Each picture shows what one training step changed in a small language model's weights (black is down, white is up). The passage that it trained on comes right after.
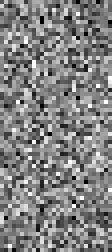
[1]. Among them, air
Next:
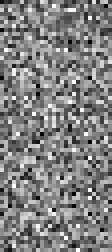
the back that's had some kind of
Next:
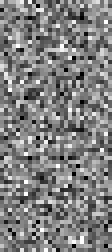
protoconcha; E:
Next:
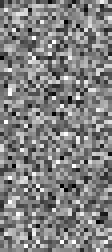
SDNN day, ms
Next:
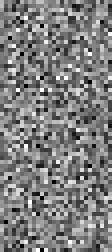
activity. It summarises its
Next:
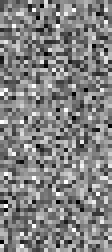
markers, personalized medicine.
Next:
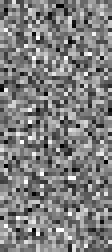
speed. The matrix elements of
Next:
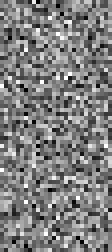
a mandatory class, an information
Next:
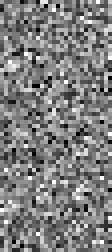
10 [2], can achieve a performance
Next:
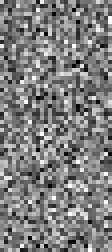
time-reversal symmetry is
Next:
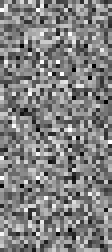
can give high testing accuracy to use the
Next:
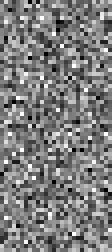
district- Egypt. The
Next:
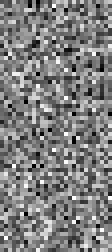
other four M-L bond
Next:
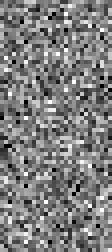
flexural and torsional control of
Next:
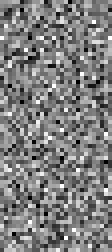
When a yogi perceives the
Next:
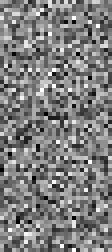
auto-berthing control of
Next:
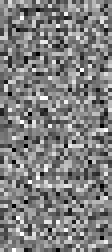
experiments on humans or human
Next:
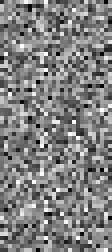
capacity can be enforced with a
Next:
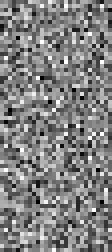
compare them with the definition of
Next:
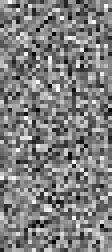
a distinct correspondence between the
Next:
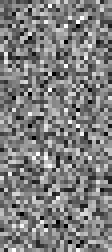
are the stationarity, primal
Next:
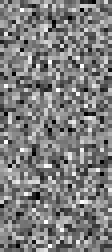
as ACKTR, action
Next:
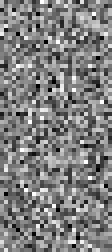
modulation index ($-1 \leq m
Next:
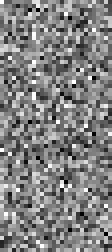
SNI Cocoa Beans as
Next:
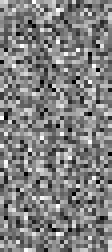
$P(F) \propto
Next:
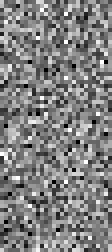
possibility of focusing spin waves and
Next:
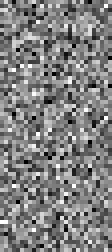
where these states are subjected to only
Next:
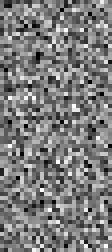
annotation. Complex or novel
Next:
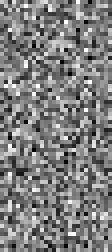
2.0 the significance of research integrity and
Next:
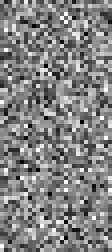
generators of this subgroup are in the given
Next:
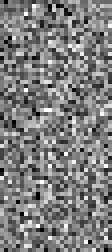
program gives a version of the speech
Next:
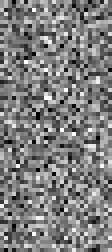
full coverage prosthesis were included
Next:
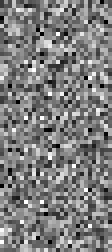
peoples of the Niger Delta were
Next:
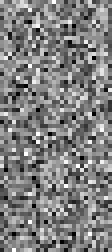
a round trip following the trajectory
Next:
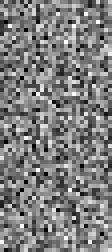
effective implementation of their rights as
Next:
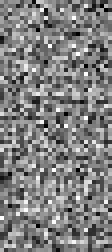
Convection Zone, and when the
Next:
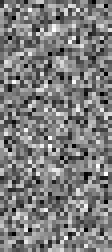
Me Chart 1 here that the
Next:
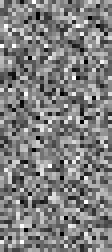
In Sec.\ref{sec2}, the
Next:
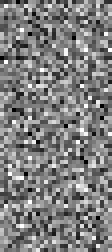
report an analytic comparison of control
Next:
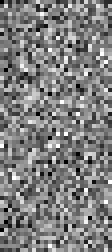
on surface of ball during the test, were proposed
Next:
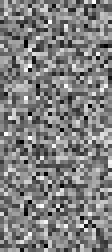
Spectrum: A Historical
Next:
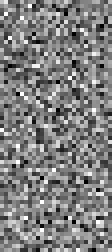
risk thereby establishing
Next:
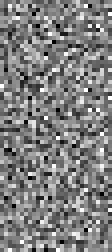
\(Human Resources Strategy for
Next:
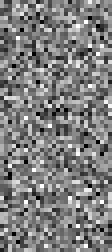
In~\cite{Dor12} it was shown
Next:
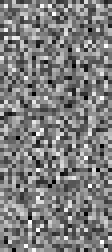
the total mass estimated from the SZE data
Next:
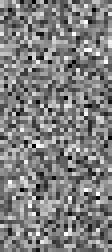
two solutions derivable from (3.10).
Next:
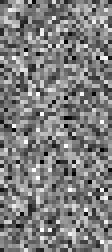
control devices and any application that can
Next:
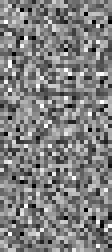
the ferrimagnetic XXZ
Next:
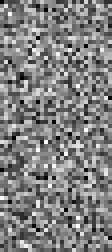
of the phase space, the rapid
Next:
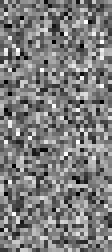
short pulse of the pump,
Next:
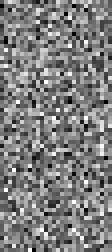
The hypotheses that will be
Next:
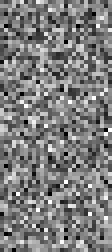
path of methods for the activities in
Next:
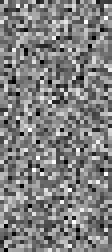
these extensions remain, to some
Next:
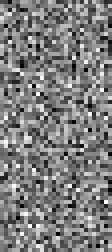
analog of the matrix $m_{AB}$
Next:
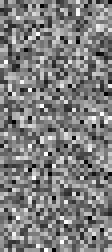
nm and 1717 nm for the
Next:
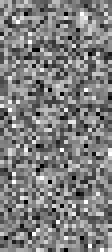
large multidimensional grids.
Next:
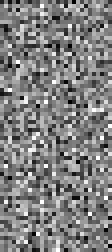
are on resonance with the optical
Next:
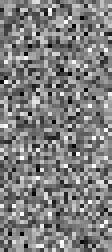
associated with giant resonances}
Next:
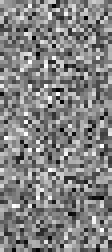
able to produce better control accuracy
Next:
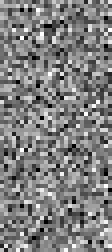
however there is still some room for
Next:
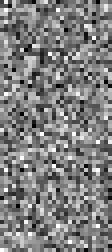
each with an integration time of 7-hr
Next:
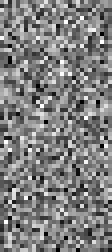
and 1, meaning that people moving
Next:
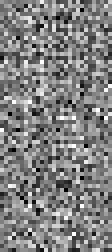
is seen from these figures that the
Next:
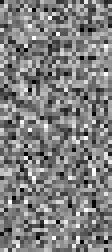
it possible to quantify the uncertainty in the
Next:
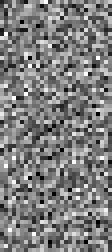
system in a spin one state. The resulting
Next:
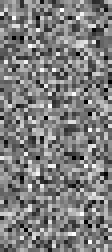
the overall transmit power. Full
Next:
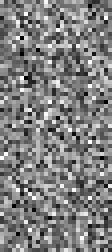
vegetation in monoculture
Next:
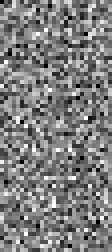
later in the project. The MVP is
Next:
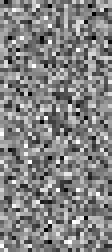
cosmological constant, the above result is
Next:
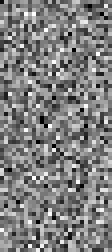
The Ca films were covered by
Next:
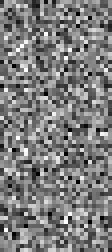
stability of the queue. The stability
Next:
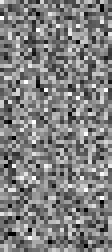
vector \mathbf{x} . As for the
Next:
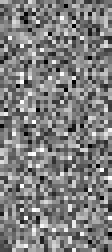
who were taken at older ages
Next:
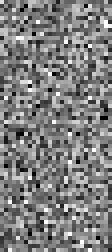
a function of redshift uncertainty
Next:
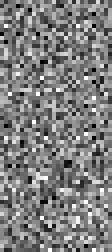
Total number of residues
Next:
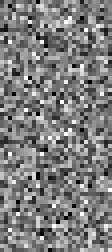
of Ukraine. Scientific
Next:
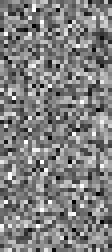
immediately after the JMP
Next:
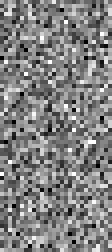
that encourages the students to use
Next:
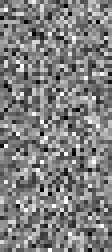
altering its other properties. Commonly
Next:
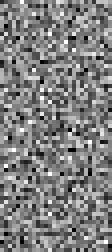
its parameters with the knowledge of crow
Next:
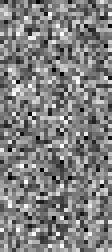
Seilkhanov, T.;
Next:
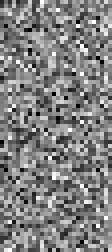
or ask an attack analyst how
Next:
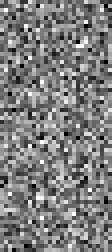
- ROS2 integration for using
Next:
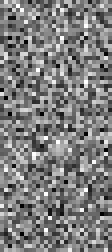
Higgs force becomes
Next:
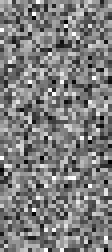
This highlights the fundamental
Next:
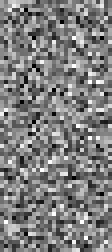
\end{figure} \begin{figure}
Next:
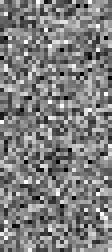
system: Architecture,
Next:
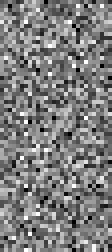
in vertical tire deflection whereas the
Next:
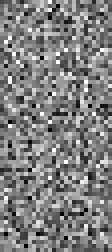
Colorization of Motif}
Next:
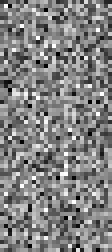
in the total car weight²¹.
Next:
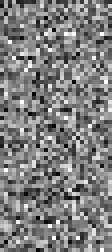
and odor are specific. It spreads
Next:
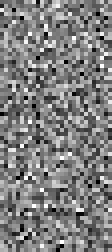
available Signal sending from
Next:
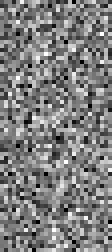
South Korean model as a
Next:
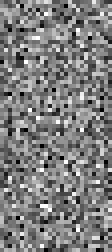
mean, frequency counts and percentage were
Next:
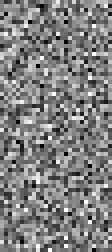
optically thick. Diffusive
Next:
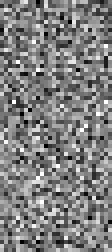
and chest sensors, their model
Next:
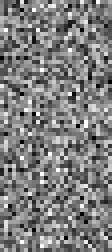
on acceleration data and propose a
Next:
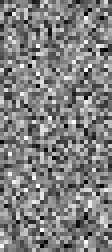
of the GRAND algorithm to
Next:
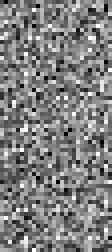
then as $\rho \longrightarrow 0$ the
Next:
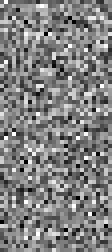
been calculated by BH method and the values are
